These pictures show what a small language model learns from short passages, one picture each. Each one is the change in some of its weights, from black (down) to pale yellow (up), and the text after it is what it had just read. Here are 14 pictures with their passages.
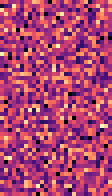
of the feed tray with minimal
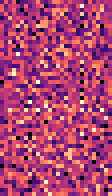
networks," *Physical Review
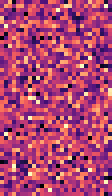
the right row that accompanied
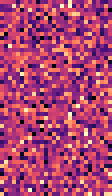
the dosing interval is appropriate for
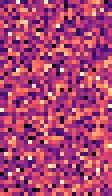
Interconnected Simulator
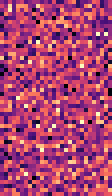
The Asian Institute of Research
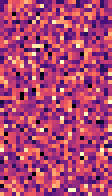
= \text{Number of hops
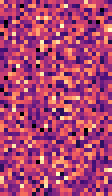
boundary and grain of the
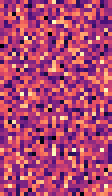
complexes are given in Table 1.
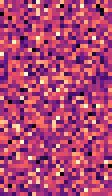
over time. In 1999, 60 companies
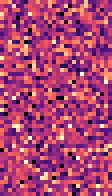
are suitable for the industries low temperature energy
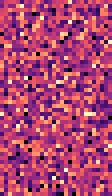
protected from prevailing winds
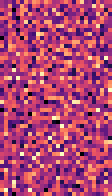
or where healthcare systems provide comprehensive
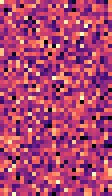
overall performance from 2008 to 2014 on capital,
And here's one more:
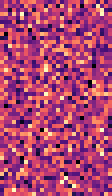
a new earth). In each cycle
